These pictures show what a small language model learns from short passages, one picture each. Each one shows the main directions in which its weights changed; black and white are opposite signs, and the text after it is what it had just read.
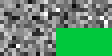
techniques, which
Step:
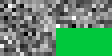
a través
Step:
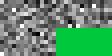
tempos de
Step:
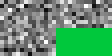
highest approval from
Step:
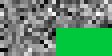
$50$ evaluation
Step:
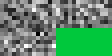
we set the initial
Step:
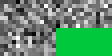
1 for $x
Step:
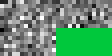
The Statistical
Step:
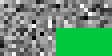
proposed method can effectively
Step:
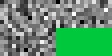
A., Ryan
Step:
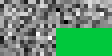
thus keeping the
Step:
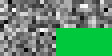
nor aligned
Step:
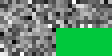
that contributed to
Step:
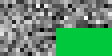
the thermodynamic pressure
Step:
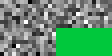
processes, and the
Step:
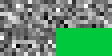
knowledge, which is
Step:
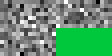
ignored when
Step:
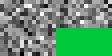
structure and function of
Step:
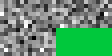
and QoL
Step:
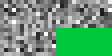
stronger than the
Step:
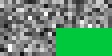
from anywhere and
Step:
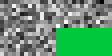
receives good ideas
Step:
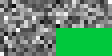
a tratar con
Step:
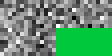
of possession.
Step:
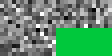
treatment of the matrix
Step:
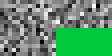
on the seed
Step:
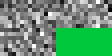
with one another through
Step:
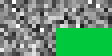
thermal fluctuations at
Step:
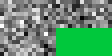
struktur yang
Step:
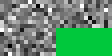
business model/ concept
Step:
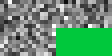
including (1)
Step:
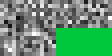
the boxes
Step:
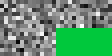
a qn
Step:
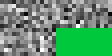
temperature cannot be given
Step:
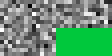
two hidden layer
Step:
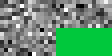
they have recently
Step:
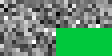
a development method must
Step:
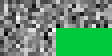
ask: How
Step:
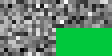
the purpose of training
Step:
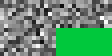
of the l
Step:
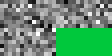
also for the ability
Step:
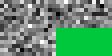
he argues that
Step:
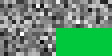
the listening tests
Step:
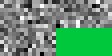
ГИЭ у
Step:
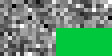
é extremamente
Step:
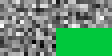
obtained performing in
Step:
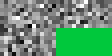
interest since they are
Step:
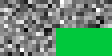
and nothing
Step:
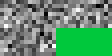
and some of its
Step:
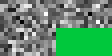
have direct effects on
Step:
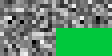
results and observations.
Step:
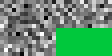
hollarda lab
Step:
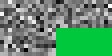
extracted with water and
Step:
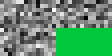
express their thoughts
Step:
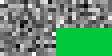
us ignore
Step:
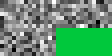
ansiedade ou
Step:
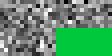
onset of
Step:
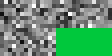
curve are taken as
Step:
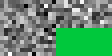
for catalytic
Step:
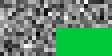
of transformations that
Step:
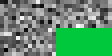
calculated first. The
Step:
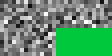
relationships of
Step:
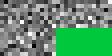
(We went
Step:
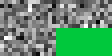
other is used for
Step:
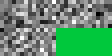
grateful for
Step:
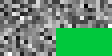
siendo este desde
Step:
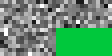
data was not
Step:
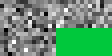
are attenuated
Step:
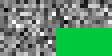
amplitude grows,
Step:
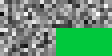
"... The reason
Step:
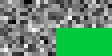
times, from
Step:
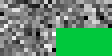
Serta yang
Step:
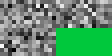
the gap, that
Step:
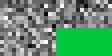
for existing tools while
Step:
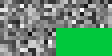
3 with sharply
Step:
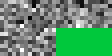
de financements
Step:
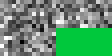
galaxy at a redshift
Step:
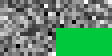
for reactive power
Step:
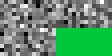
como também à
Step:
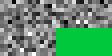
these findings will not
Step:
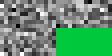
protection against
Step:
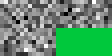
Methods, and
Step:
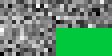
the preprocessing
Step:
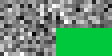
books and digital
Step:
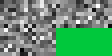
not be directional
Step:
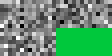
iteration. This
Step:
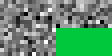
learning is carried
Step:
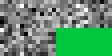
essa economia
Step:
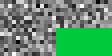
the LHC.
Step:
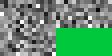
carried out on
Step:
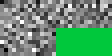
but also with respect
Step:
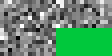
learn how to program
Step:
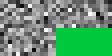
clero secular
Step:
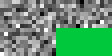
physics is required to
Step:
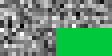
previo a
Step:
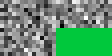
S sd t
